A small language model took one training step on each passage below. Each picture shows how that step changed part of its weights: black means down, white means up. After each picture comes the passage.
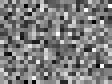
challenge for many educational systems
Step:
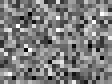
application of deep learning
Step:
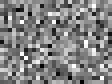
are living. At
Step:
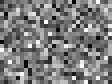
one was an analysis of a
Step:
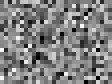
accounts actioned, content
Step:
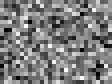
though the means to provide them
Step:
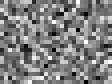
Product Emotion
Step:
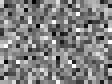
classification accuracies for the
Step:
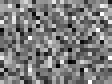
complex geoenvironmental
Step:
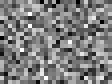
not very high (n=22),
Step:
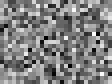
in Guiuan
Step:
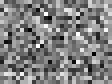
of the wall material's electrical
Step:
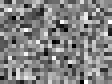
increased uptake into the
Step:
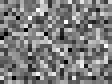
The advantage of an
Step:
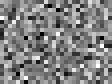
not truly a case of
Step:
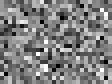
the purpose of formative assessment
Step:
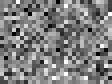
plain's zebra
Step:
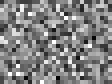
Peña, D.;
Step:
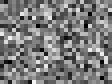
as: (1) preparatory
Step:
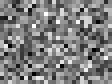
LN X17 lower surface 10
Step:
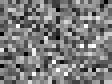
investment and other financial processes is
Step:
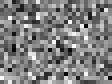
7-azaindole and
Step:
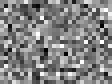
that are considered particularly significant for model
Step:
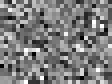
and the maximum value of such an
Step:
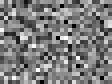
enquiry is to analyse
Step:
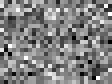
in attitude towards
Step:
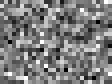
subject in this research project
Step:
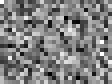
and as per this estimate, total
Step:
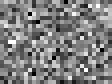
to be more inconsistent across
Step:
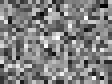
as Hadoop.
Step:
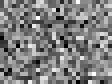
response functions are all
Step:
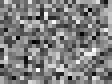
an average of 0.419
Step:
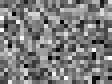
MIC methods. Water activity,
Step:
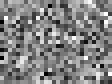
purely computer-based
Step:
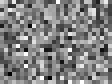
they assure the best
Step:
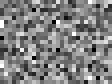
55 4. Qualification?
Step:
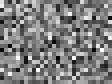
from fairly severe
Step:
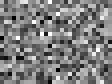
was performed [8].
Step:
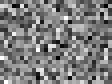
principle of climate
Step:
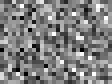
models to predict the future
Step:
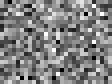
to spread scientific knowledge among the
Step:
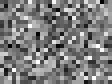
see Lattimore
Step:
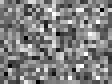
that the 40 mm
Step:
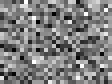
nRBCs and
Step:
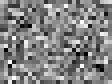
field of education. The possibility of
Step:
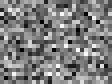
genetic algorithm [11].
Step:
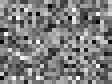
OFDM system is the
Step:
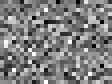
(n=11) reported that many
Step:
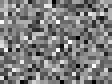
assess the Second Victim
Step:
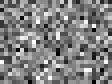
will aid their planning,
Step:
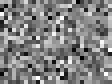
reusable. Open access
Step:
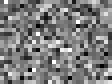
its therapeutic efficacy
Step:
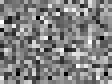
greatly affect their
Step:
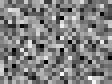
the country. 3.
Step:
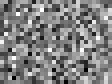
proves to be equal to
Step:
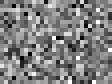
hours: **Theory 3
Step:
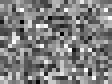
at all. Derechos
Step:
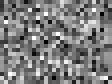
death penalty in the
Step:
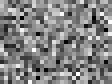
of the government land matters
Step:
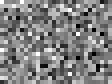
achieving uneventful and
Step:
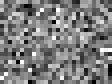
respond to electric signals that
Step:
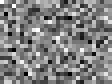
for Monitoring and
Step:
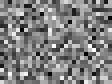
independently with information, the
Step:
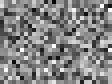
yearly velocity maxima
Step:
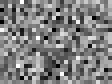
13 Dia (Cream
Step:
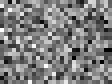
as a conversation with four
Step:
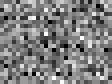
et al., study the majority of
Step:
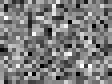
do an act concerning the
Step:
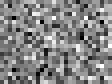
that they had an online training
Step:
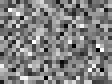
process, and therefore, the
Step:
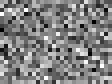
is consistent with other
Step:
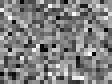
tourist values for the
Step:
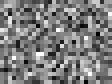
band gap are equal to
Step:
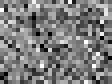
initiation and propagation,
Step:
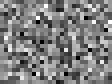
In answering the survey
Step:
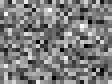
out on solids.
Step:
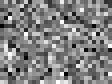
help empower the research software
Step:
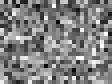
injuries in Kyiv
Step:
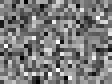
= 15) Control
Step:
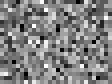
similar studies dating back to the
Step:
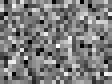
signs of peritoneal
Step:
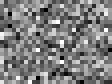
performance and fuel efficiency of
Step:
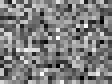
and the outcome of the review
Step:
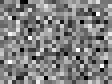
5% GDP defense
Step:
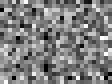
their children in Korea with them
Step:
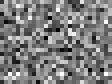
endeavor of creating a
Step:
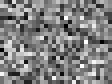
and lifecycle
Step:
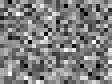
to move the air
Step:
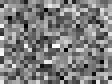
as this is not only a proven
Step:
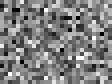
of Matera Italy,
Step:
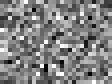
treat inflammatory and
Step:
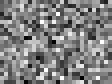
convert the text input
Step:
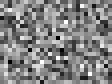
using a goniometer.
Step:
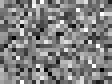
Indeed, as we argue
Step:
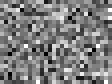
contrasting urban
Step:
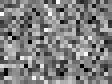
field was prepared by
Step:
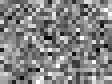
that, 95% of
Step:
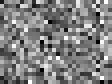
disinfected with 10
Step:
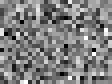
and C-reactive
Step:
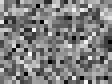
in Bangladesh and
